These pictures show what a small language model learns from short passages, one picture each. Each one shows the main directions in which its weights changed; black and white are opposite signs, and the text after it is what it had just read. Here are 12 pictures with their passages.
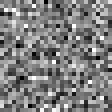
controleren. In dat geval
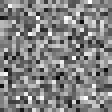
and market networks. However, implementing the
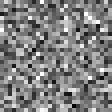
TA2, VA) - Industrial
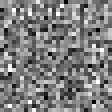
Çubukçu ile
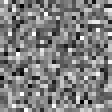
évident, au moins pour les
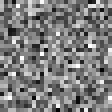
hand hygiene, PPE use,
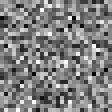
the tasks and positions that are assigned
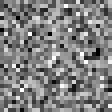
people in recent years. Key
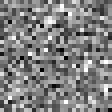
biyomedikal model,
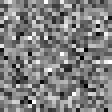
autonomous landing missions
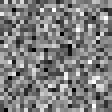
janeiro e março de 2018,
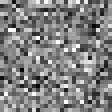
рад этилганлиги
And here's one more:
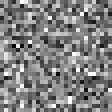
develops popularity, their confluence
